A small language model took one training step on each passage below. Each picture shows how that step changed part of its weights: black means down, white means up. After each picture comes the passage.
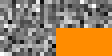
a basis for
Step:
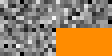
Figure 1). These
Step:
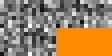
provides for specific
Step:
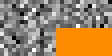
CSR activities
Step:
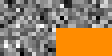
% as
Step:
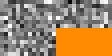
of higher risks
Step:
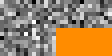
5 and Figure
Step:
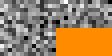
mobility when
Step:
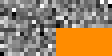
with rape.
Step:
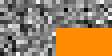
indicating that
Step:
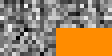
and the increasing
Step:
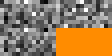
provide useful information
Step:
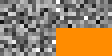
Power system model
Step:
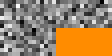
as a foundation
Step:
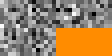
report template
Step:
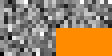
educational resources.
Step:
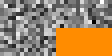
system), including
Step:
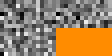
an analysis of
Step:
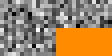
perceived as
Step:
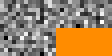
will then have a
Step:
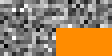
the Theorem
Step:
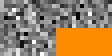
This study was
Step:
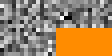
source of
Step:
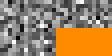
assessment of model
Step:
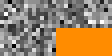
Nishad V
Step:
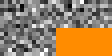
converted to
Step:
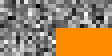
during the 26
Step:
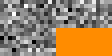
fabric in
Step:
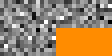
gap to
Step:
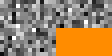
that is then
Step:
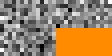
in this work.
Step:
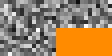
proven to be
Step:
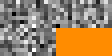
by Europeans
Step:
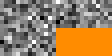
participants post
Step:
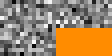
of children
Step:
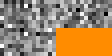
and lack of
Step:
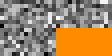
of R .
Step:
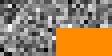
the disparity
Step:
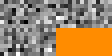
in Western
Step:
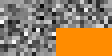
be coherent
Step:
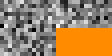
all career
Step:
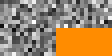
the colony
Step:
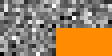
These meetings
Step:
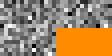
to the local
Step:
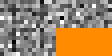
that SCI
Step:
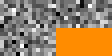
, implying
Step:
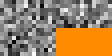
mass spectra
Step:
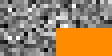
as basic
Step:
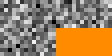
from dry
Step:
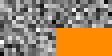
number of hand
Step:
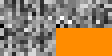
for EV
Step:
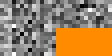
the knowledge of the
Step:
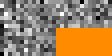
as an additional
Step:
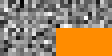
to comment
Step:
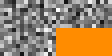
activation of
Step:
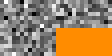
the brand
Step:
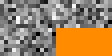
setting, time
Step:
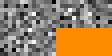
This study investigated
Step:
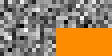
fever in
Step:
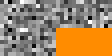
relationship management
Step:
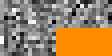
However, the use
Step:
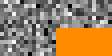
price of
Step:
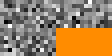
conditions reduce
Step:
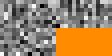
for low income
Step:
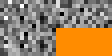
computational study we
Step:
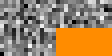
for fellow
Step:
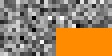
significant in all
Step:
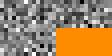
EU Data
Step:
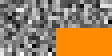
following stages:
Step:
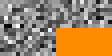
new procedural
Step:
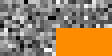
calf serum
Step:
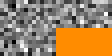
concept of the
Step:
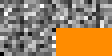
written and
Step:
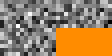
model based on the
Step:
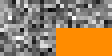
our dataset,
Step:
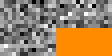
not only in the
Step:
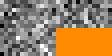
being decided
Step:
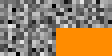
en este
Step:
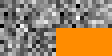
feeding or
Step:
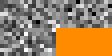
la edad
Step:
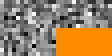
These sessions
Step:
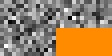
At the same
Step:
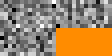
by E.
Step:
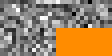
diameter of
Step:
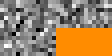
error does
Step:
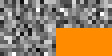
method for the
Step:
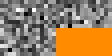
dosage form
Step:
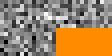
in renal function
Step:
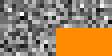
short distance
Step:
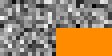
of some of the
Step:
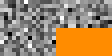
cultural policy
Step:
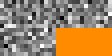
to be less
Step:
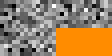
processed in these
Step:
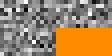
data book
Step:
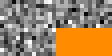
of application
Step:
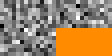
by informing
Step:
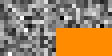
managing large
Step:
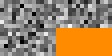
the deformation
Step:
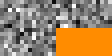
as the communication
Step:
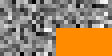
all of the
